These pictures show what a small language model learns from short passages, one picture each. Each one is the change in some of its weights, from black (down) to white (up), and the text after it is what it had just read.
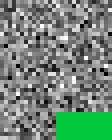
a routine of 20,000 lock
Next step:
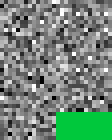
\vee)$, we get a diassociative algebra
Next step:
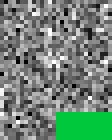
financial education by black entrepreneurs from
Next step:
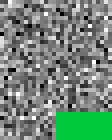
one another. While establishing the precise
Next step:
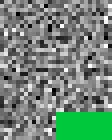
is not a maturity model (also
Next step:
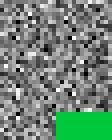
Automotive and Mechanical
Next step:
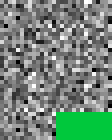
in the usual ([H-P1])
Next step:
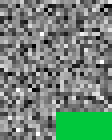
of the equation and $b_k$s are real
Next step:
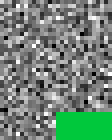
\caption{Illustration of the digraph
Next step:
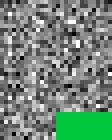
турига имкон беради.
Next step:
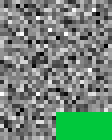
. The tensile stress enters the
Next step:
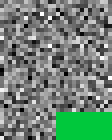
maioria dos cuidados e ações
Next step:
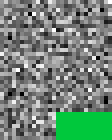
c_3. \] \end{enumerate} Let
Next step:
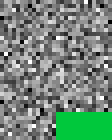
and $T_s(V_t, \mathcal
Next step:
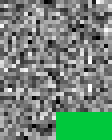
denote by $\ta$ a volume element of
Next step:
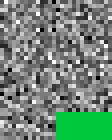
with rational dilation factor M=p/q
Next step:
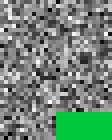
d) depressed mood; - e)
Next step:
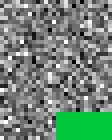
12.5% of teachers with twenty
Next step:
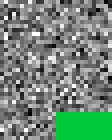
`nontrivial' converging sequence.
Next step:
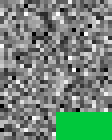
us back to the familiar pure replicator
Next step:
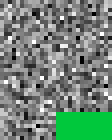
the limits for intraday and interday
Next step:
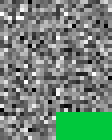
are exacerbated by brow
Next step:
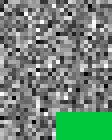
their relationship with CRS is under
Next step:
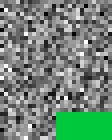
Оганян К. Э.
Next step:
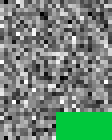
prescription behavior. Out of 100 patients,
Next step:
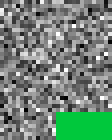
well as a healthy pregnancy [2].
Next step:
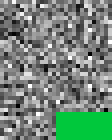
(EPFL), Path Integral
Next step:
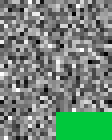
saisonnières et inter-site pour
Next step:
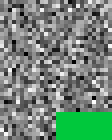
all in London under charges of Mr
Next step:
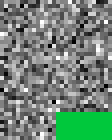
yang memperbolehkan akad
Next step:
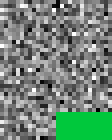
In the MB case, which at first appears as
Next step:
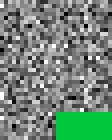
in Bangkok: Icon Siam,
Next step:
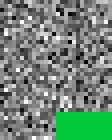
shows that any map $f:\,X\to
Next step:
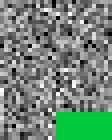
medications, *Prativisha* must
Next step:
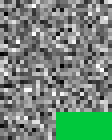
as follows: To investigate the link between project lead time
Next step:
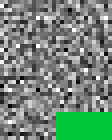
random sampling technique, and data were collected
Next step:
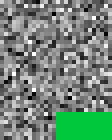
is an integer ranging from 1 to about
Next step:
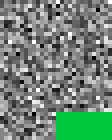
outside the classroom for the students. As
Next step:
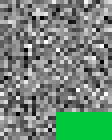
[R,\infty]$. \begin{definition}
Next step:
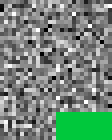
belonging to $\mathcal {M}_0$
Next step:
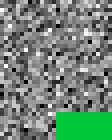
define the time derivative of IIP in a
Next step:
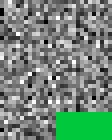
Method1 Proposed Method2 Doc1
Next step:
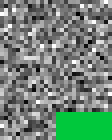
analytic machinery. We give a simple
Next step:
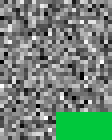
ареал *Ph. coronarius*
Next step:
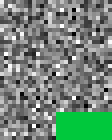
Despite the fact that AI can also
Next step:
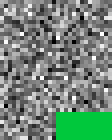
tenure and concentrated ownership while
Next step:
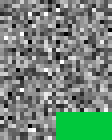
autre recherche souligne
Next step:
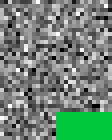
de ética pública e na
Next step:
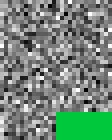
diagnosed with small biopsies and same was
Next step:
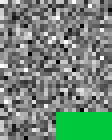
to a grand total of 80.56%,
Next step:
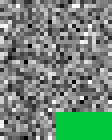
as a warning, as entertainingly
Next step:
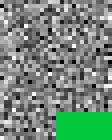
ministry of health needs to see this problem and
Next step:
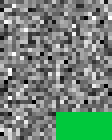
posed in 2007 by Matthew
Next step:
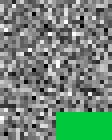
media and entering people's daily
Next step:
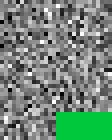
sxematik aks ettiruvchi
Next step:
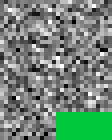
arise from $p$-adic binomial
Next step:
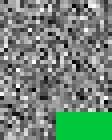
infinite symmetric group $S_{\infty}$ (see also
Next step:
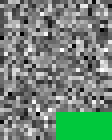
If $\V$ is a unipotent
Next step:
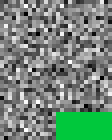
бюджети даромадларининг
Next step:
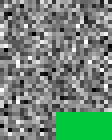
effect evident; improved digestion. 5.
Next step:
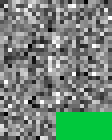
activities were conducted in various EU countries
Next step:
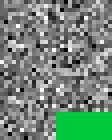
significativo, porque desarrollan
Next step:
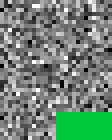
3.2- 3.3. Moreover we shall
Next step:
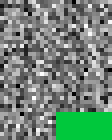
curvature tensor, Ricci tensor and scalar
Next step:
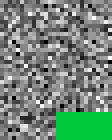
dead: – No Is this a place for
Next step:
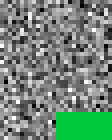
boundary layers, and the subtle interactions
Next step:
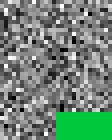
ruang untuk udara masuk.
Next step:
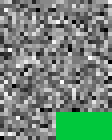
the final Section~5. Our results show in
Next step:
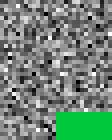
for MDD of the soil is affected by both
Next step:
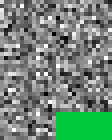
(at this level of engineering). Note that the
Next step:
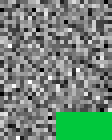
a_{i} $'s are both different from $
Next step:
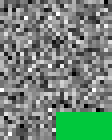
XXI century: ideas,
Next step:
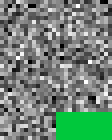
or become educated by taking up teaching,
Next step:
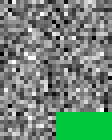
Васильєва, Л. Я.
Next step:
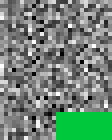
SCFRCs increases slowly with
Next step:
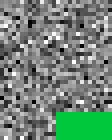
to tuition fees. At secondary level
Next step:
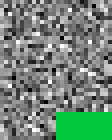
not so critical any more for a facility that will
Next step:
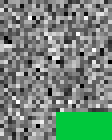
delta connected capacitor bank (Figure 3), the same
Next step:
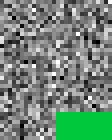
/ petal shaped projections on
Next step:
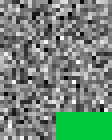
solution, suitable dilution will be made and
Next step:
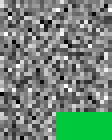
com hipertensão: relato de
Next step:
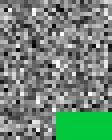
responsibility that extend beyond the
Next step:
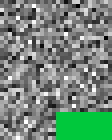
учун метрологик тавсифлари
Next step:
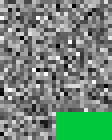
\begin{remark} For $n=2$, we
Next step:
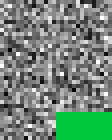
facilitates collaboration, threat
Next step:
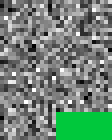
the initial value problem. This completes the proof of
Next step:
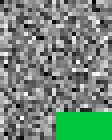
difficulties include the open question on solution
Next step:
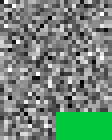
$A\rightarrow\het{A}$ is always
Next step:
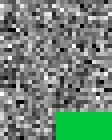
diffusion approximation shows significant inaccuracies,
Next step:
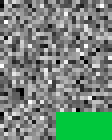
the left and $U$ or $Y$ shape
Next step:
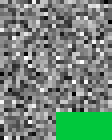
59 \text{ cm}$ bo'lishini
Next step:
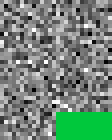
the newly derived hybrid GMM and
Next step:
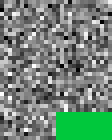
be said about the finite groups $G$ that are
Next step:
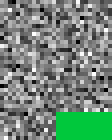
Reject H_0 if t-statistic
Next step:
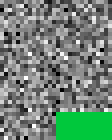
de la Librairie, au Col-
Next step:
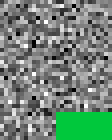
marzo se estableció con una
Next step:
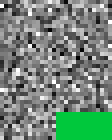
holda, og'zi yaxshi
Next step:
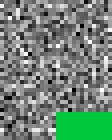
people are anemic [3], several hundred
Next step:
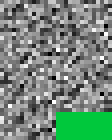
как вера, надежда и
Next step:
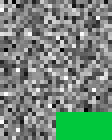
level, but basically the purpose of social studies
